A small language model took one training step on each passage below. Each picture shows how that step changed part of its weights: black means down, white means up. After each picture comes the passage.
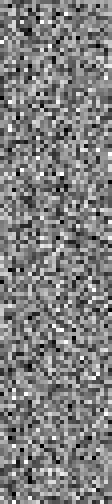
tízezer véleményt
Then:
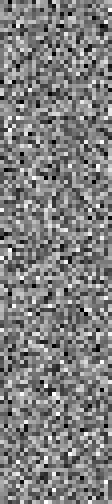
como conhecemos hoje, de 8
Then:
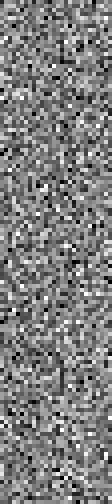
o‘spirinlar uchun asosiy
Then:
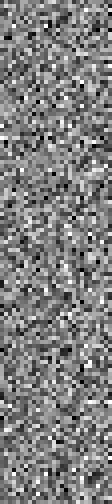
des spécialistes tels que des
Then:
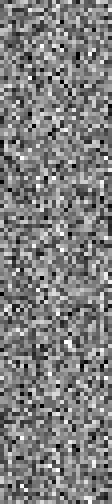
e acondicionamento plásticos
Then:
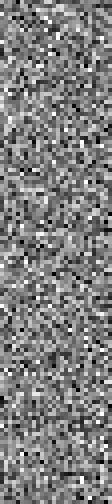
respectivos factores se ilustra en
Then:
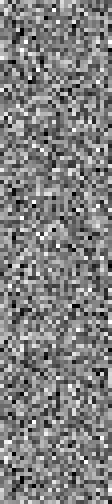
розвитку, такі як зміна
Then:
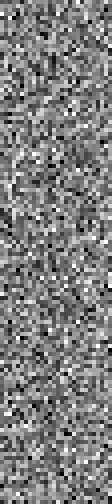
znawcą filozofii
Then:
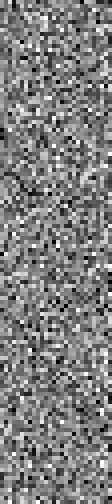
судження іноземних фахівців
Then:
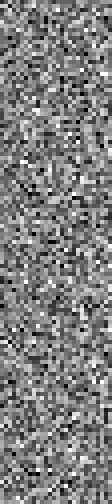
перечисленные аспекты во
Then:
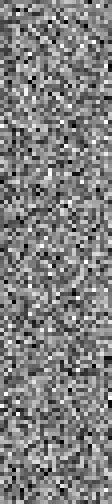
oshirilishi lozim. References:
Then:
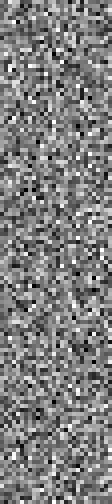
hünü sağlam insanı
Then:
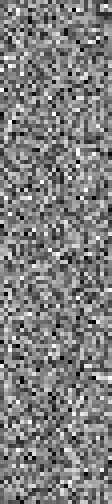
of its application in teaching
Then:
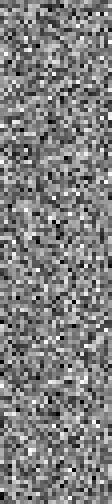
O‘zbekiston Milliy Universitetining
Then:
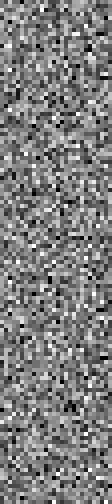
выделить из фекалий
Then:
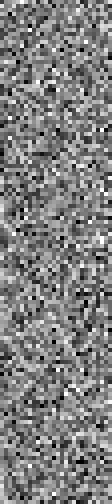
profissional que deseja trabalhar por
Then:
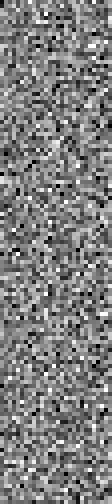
Кафе «Меркурий»,
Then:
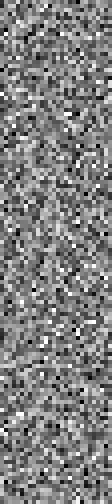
NATIONAL ECONOMIC
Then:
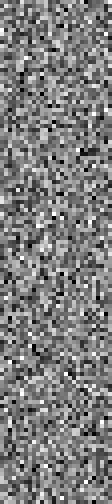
do olhar e do canto fez nascer
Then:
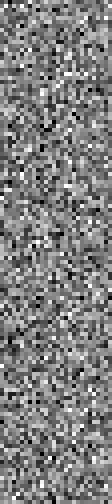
kepada manusia untuk menjaga
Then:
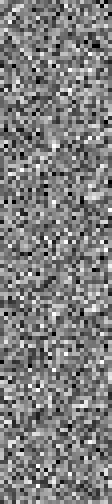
technologies is justified.*
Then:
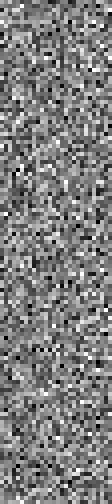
o’rab olgan real borliq,
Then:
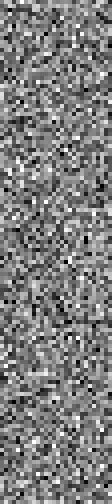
11 out. 2022i. Disponível em:
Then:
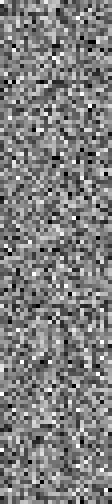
adecuados para su consumo. El
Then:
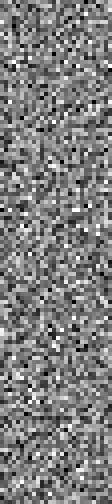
un-shudring kasalligiga
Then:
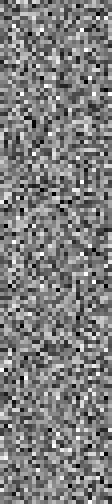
é compreender a aparência dos
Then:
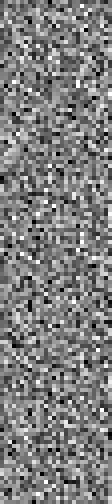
формулировка исходной физической
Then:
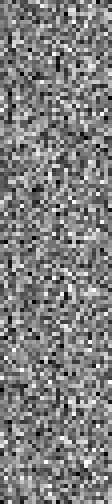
tahliliy sharh*. Toshkent:
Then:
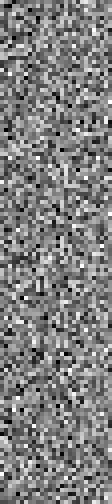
avzallik va kamchiliklari
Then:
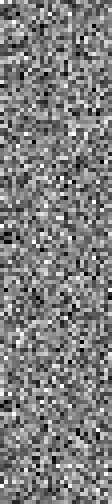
de “historiofotía”.
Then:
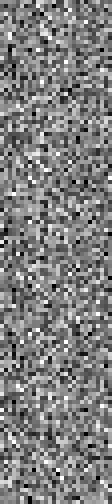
بوظيفية الشكل
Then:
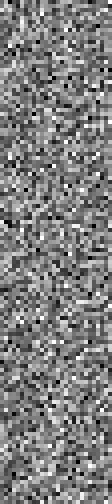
va ruhiy salomatligiga
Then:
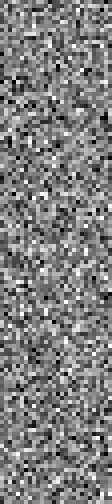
staking-out, layout
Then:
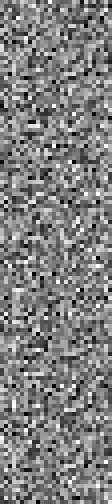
VA INNOVATSIYALAR
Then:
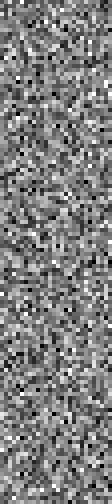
tutadi, quruq bayonchilik
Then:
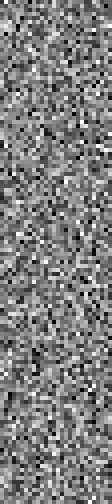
gobernantes, ejecutados a
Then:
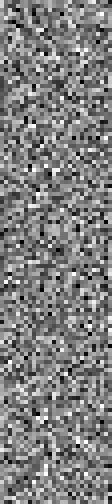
122) reforça, ainda, o
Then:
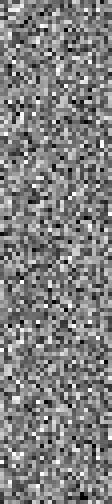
ta'limiy, ham tarbiyaviy
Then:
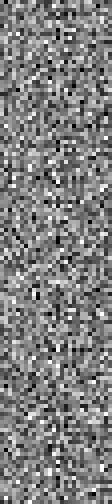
В., Байнов А. А.
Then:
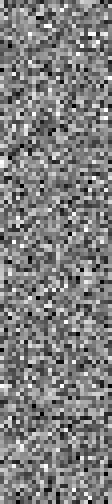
seja, ocorre o encalhe
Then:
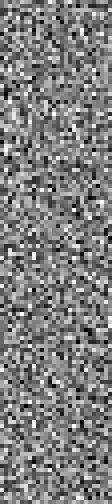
dos processos discursivos que
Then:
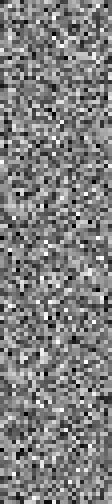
ítem: 35. Conozco los
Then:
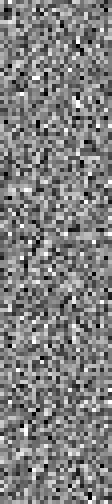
de contenidos y bibliografía
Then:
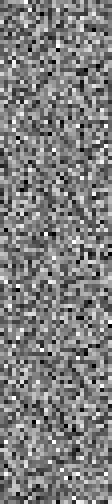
2 caixas (cenário
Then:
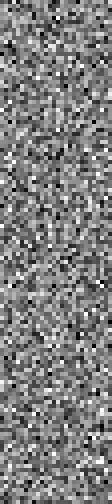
стійкості присвячені
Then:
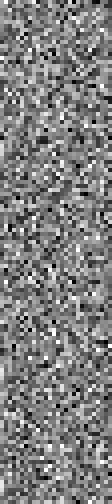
Project* para medir los efectos
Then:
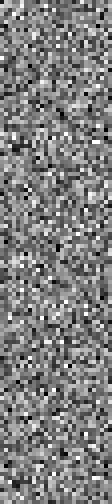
bo'lakchasi ikki juft,
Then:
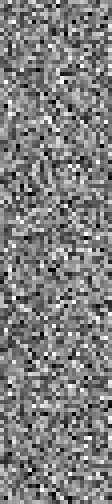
знаниям, навыкам и
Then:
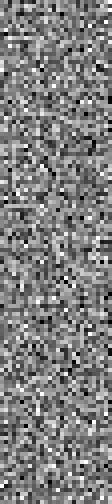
de Zambrano la única creación
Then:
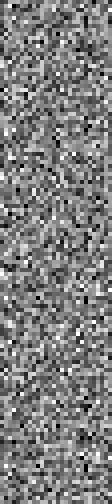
ANSIEDADE EM
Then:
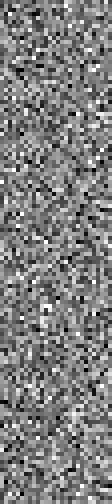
through gamification. To this
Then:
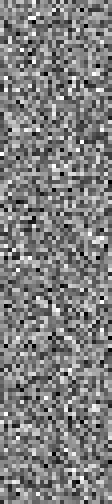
of Natural Resources Management of the
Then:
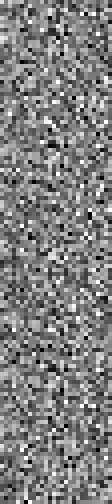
социуме нормы обычного
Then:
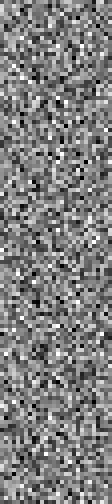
belirler. Güçlü
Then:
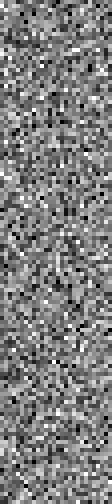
проповеди “Слово о
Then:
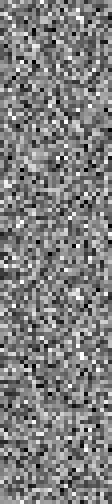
Buhrmester, D.
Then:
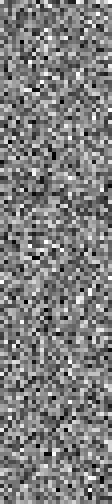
la idea de reciprocidad,
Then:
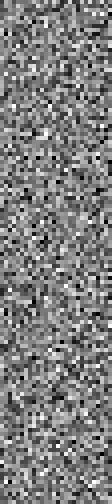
financial discipline, and increasing
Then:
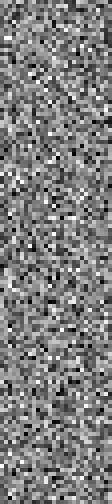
более, что на общефизическую
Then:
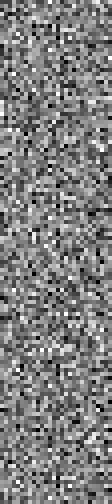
Касиев К. С. Смена
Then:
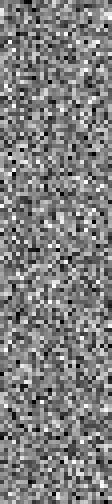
міждисциплінарному характері
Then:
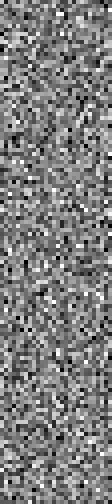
O IBGE (Instituto
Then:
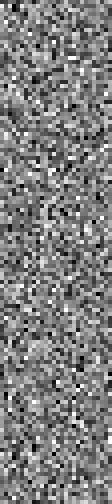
информационной безопасности на
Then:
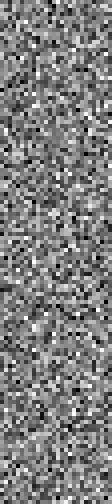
"Man belo". Man belo
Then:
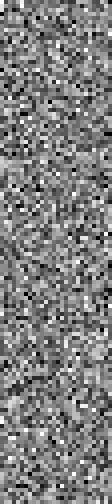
Sistem yang dirancang memiliki
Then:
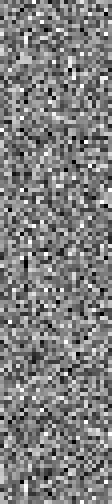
importante en el grosor y la
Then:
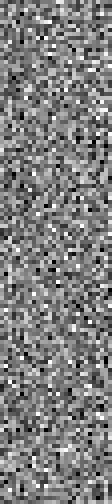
подателям прошений),
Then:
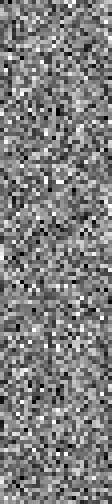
expansion joint. Perbaikan
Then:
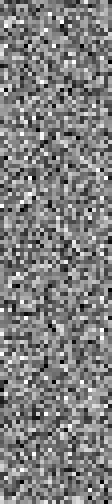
variable de la población Una
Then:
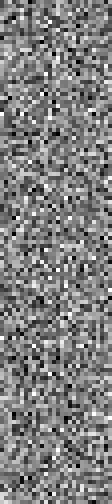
omili hali ham muhim bo'lib
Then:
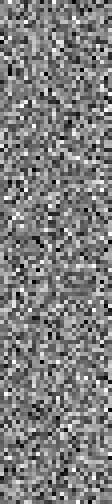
murine epididymis.
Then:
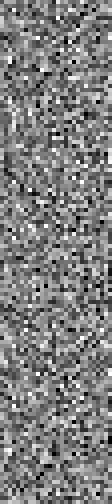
установке значения поля формы в
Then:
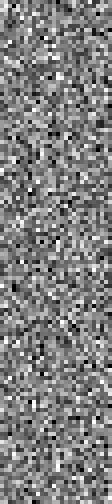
текстильной паковки,
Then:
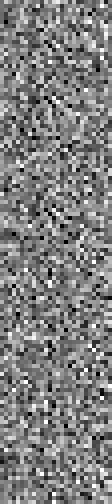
схемою, де кількість
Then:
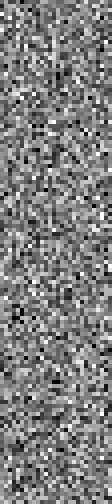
la machine qui te segmente les
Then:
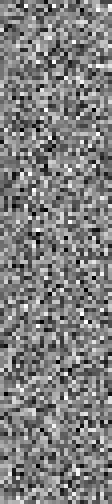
argint, de calitate
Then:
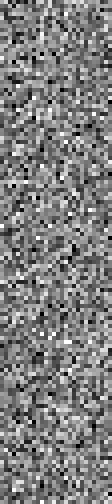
soqpaqları», «Jaman
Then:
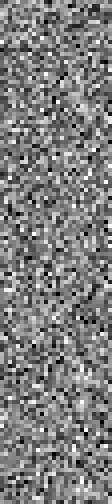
um moleque, só pensava
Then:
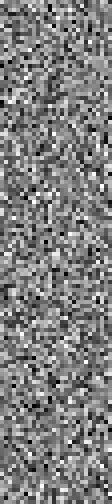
boshlab Ishga qabul qilish
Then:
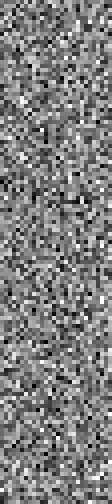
instituições. Com o desenvolvimento da
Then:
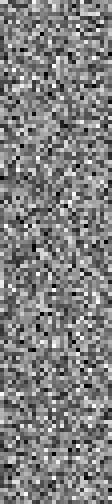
the importance of institutional support,
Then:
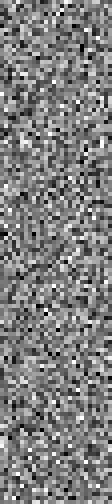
infraconstitucional com o texto
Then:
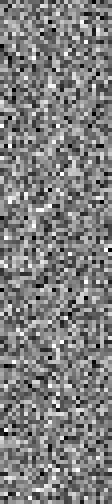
Bobek P., Dudová L.
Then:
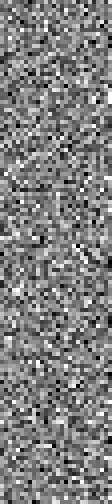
Список литературы: -
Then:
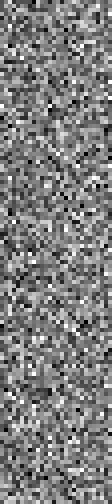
hamda uning amaliy jihatlarini
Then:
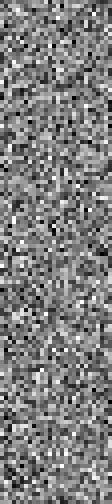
tarqalgan. Jamoatchilik
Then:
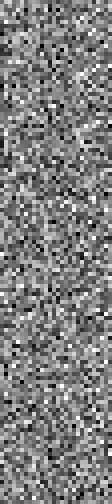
qu'il doit accepter et
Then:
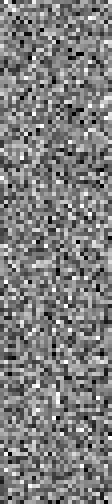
Pimenta (2002), Gentili
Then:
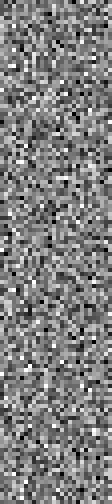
liberdade é apresentada perante uma
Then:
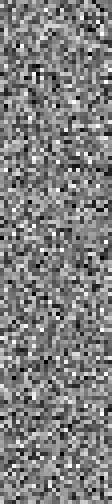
la lectura autorregulada.
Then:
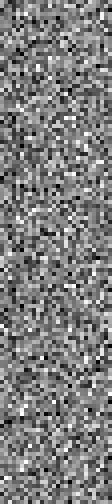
نفيسى سعيد،
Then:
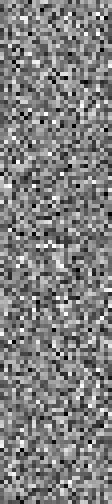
3 - Indiferente | 4 -
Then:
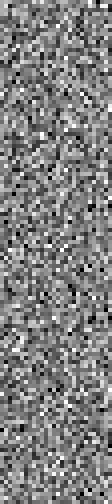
200 tonna toza qog'oz
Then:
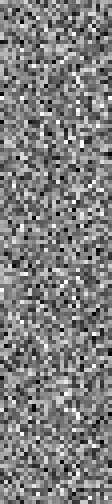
et d'application de partage de
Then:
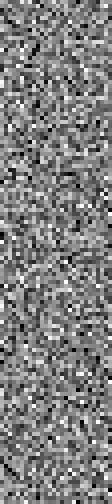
empresas (10-249 empleados)
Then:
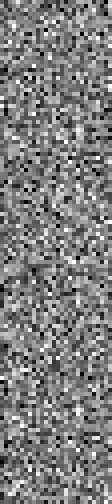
turk. Uch tomlik, I tom.
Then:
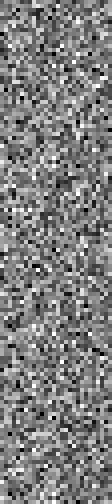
égard. Cette étude
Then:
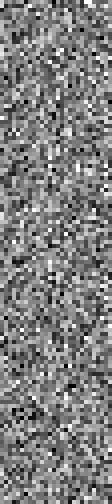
iloji boricha kengroq
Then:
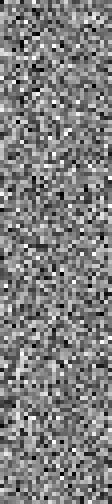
redução do consumo de água
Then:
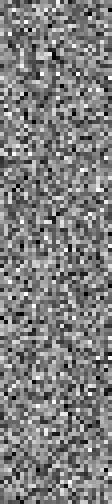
- Suryawati, Nany.
